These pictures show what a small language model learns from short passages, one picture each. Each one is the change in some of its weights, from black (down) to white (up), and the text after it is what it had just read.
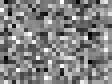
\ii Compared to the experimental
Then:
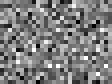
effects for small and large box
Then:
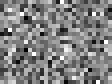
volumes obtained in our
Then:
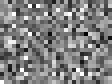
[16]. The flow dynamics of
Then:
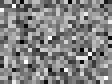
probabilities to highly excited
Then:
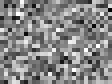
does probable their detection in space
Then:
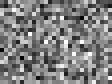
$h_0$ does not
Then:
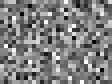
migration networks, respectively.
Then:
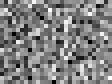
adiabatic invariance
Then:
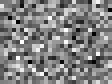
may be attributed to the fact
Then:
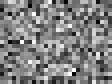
these epochs.}
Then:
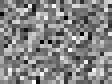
consequences if someone
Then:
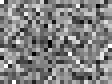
the angular dependence of $\vec
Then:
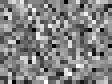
yields again a new Borel
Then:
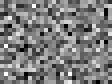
and shifts beyond unity for
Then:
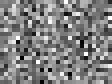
back to amplification $A$
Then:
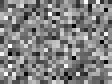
ten-dimensional Type I
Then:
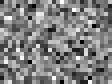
Critical Scaling under
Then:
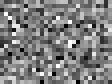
each ego and interval.
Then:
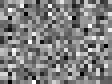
sub-plans, which is
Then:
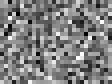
by the Deutsche
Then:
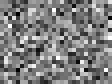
achieved over the last two
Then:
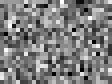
agents. As a result,
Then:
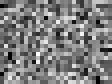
of species in cyclic
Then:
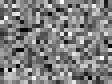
computing systems'' and ``a
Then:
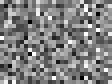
did not yield a detection that
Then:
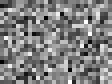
of the free relativistic spherical
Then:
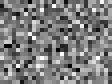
additional safeguards
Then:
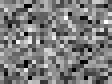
probe the charge quantisation
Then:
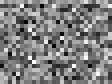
the behavior of the driven
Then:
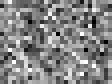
+ 1}, \ee as first
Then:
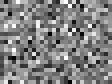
correctly recovered within
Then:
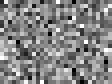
Third, the use of
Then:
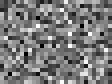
parameter additivity property
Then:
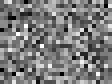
mass. In particular, we
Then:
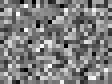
also set to be less than
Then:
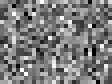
control framework. The results present that
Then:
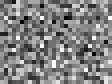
matrix, the twin and the
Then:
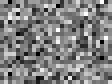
Bayesian formulation, the
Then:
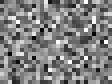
zero-temperature variations of
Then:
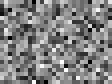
devices, design methodologies
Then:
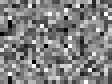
of these edge-on galaxies.
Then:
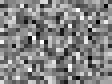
an external network, the effect of
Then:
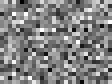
specify momentarily.
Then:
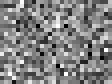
with the truncations.
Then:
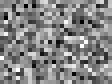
an additional common message available at
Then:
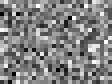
these errors may be introduced into network
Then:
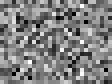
two quarks are clustered.
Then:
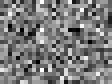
cannot be neglected. Thus,
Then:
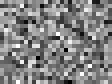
the interfacial interactions between
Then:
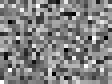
physical parameters at the event horizon have
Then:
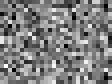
always negative, draining the
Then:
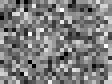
Alternative proposal is
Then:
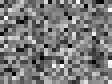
and time during the simulation}
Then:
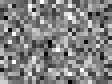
scales that greatly exceed
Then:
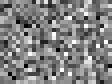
study the infrared structure of
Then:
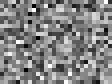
then annotated to
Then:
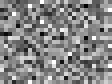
to the impression that the horizon
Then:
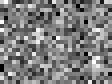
said postulates
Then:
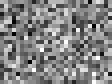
many attentions for their
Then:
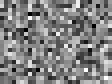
with the lowest ordinary
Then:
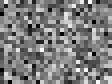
considered as the intermediate state for
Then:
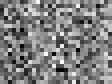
the multiwavelength data and
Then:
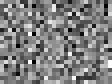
When the rotation axis is along the
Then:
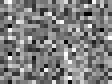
distribution} \begin{figure*}
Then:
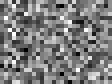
form factors can be written as
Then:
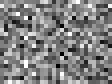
{\bibfnamefont {C.~N.}\
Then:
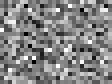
a localized state with nearly
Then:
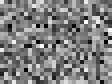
understood. We defined such
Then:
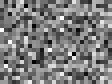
are local with respect to the
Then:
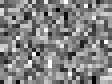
solid lines correspond to two-,
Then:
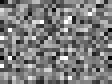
azimuthal mode
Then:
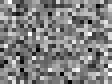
the form factor can be either short
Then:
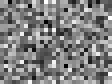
rearrangement of the
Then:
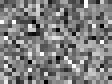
which constrains the magnitude of density
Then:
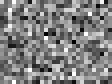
at $\p_{cr}$ whereas
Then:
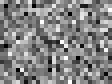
We also note the relation \be
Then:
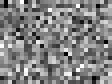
the two games while
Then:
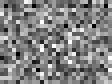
smaller domain size. We also observe
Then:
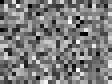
above. The polarizing beam
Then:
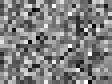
most women were interested
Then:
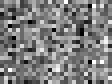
Determined by the way
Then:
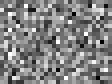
represents the decision space,
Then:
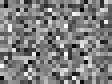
combination of polarized Raman
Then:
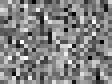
The coincidence intensity in
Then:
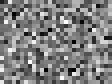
as a function of features,
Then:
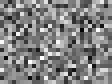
stacking has a gap
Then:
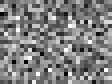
a fast low-input-
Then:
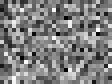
dy) \;$ where
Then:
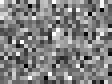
The major atomistic modeling
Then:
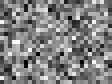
stories from reliable
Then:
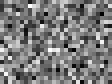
Latvia and what types
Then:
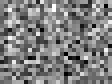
formation in such an environment. Here
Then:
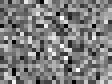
is defined as the squared
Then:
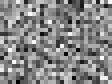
a lens and linearly
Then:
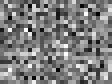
reservoir as classical spin
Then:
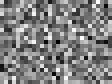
bias prior, yielding a
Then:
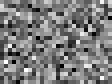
aggregated across channels
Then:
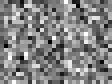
\tilde A^\dagger \tilde
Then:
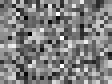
approached asymptotically by the
